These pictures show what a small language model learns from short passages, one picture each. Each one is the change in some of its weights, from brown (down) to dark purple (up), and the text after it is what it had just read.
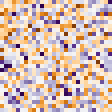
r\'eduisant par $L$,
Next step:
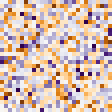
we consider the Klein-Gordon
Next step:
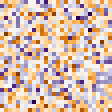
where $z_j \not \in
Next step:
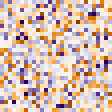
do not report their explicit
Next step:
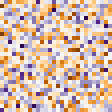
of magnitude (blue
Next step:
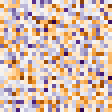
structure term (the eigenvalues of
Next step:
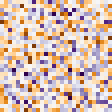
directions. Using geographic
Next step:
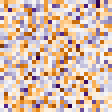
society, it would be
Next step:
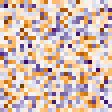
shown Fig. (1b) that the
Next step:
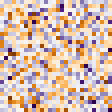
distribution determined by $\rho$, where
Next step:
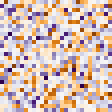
of individual utility functions
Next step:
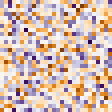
not previously been attempted.
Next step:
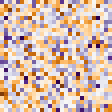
Rose's paper refers to his
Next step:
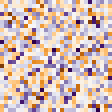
k\leq 3}}$ is given as follows:
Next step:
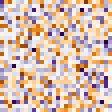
halo systems with a spinless core
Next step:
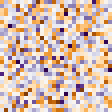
implies that (\ref{m1definition})
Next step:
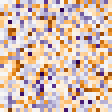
quite routine to me to
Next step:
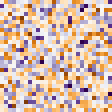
can be omitted without loss
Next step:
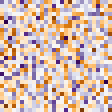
assumed that the corner $A$ of
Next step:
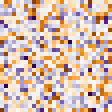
theory of flat monoids allows
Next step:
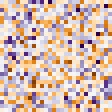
extinct species can return
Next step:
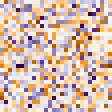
are absolutely convergent.
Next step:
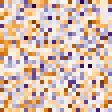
driving rate $1/R$
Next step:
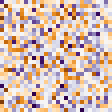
similar type. More precisely,
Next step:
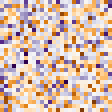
the valence LFWF directly
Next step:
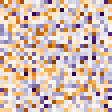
beamsize of 1~mm. Second
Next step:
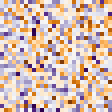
quadrature to the statistical
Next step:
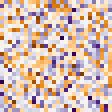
the exponential potential corresponding to the
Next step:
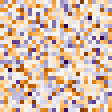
$\beta=2.5$. The size of
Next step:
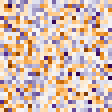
\smallskip {\bf (c)} if
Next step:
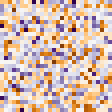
\eqref{eq23}, by inequality
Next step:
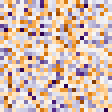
true with experimental observations. For
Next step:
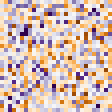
cooper-pair-like states
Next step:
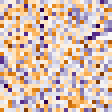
the leading term is the heat equation.
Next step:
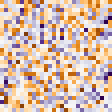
vanishes identically. Hence
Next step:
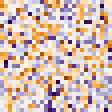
is the same throughout the burst.
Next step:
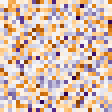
operator of cavity $j,$\ and
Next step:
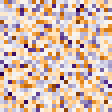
transmutations of the same class bounded in
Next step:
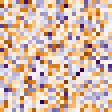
other sparticles of relevance
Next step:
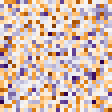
a decrease in the level of
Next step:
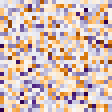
nonetheless, I have given a
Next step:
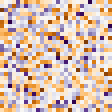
} \newcommand{\PR}{Phys.\
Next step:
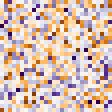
which reduces the system to only two
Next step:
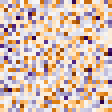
to $\lambda$ and $\nu$, see
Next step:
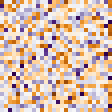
captures the influence of the
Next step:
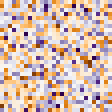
above initialization theories have been proved
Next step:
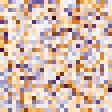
and 2. In addition, both the
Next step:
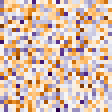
\label{LDPmom} The
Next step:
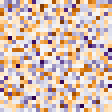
of the theory of arrangement of lines in
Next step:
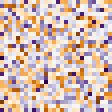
the available training
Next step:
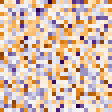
done. However, explanations
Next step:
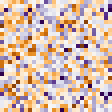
\downarrow 0$, which might be
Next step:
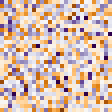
two terminal magnon transistor
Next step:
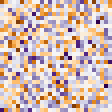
and, in the above notation, set
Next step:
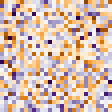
position and the momentum of a
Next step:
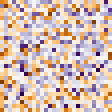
it. The work of TB was
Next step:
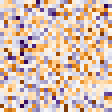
Statistical physics really
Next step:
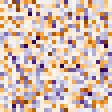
$\Z^2$ for sufficiently large
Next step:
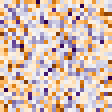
eigenvectors $\bold v_0$
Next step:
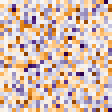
the parameter values for stable and unstable
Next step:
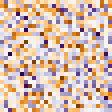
effect when comparing the results for
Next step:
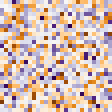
is equivalent to saying that
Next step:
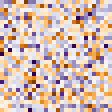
we generate synthetic data using
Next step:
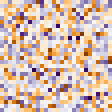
with the exciton resonance.
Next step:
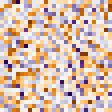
\rightarrow 0^+_1)$ transition
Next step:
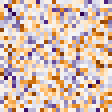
that goes from $z_0$ to
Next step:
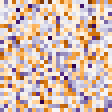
and outputs an alignment
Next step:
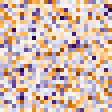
at each $d$ is the mean of
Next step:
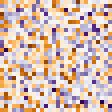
of parameters, we obtain a pressure dependence
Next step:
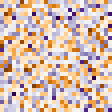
with Theorem~\ref{theorem:th7}
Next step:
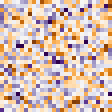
complexes $\overline{C}{\mathcal
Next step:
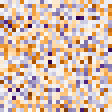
values for $\calWtwod$ and
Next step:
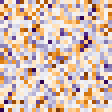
for a Poisson algebra of the type
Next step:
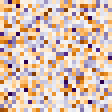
\begin{theor}[\!] Let
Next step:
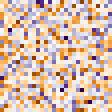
systems, SIAM J.
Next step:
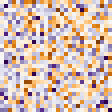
PDEs. The provided scheme
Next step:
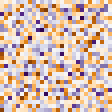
The feature at 2780
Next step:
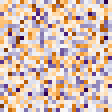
the tree topology. Hence the
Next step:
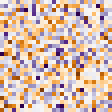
- Part Time \\ D2
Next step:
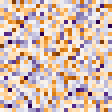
= 0$ double-box diagram
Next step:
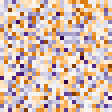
first Betti number one, in an
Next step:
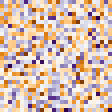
to study mathematics and
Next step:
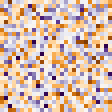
our Poisson tensor has constant
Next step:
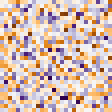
admit its supremum (or
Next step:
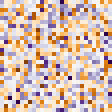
mean rank of each algorithm across
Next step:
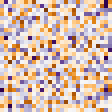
the estimation of $x$,
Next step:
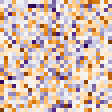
more data, indicating that if the first
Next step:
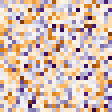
bias and enhance the
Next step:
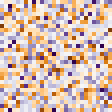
theorem and the Hardy type inequality
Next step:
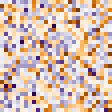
$n$ (which can be as low as
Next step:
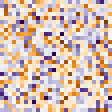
extended Energy Return on
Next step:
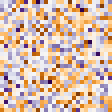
Poisson structure $W$ on
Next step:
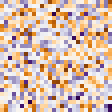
continuous sample functions and, even if they
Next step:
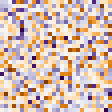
of the Fe $3d$
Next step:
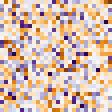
subproblem is a convex
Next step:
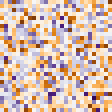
compute the latter projections.
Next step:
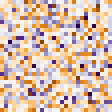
balls in the graph metric with respect
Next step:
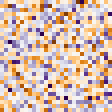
the moduli space where all the masses
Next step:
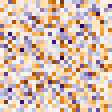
mean curvature $H$, then by
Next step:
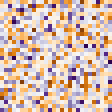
global well-posedness for the
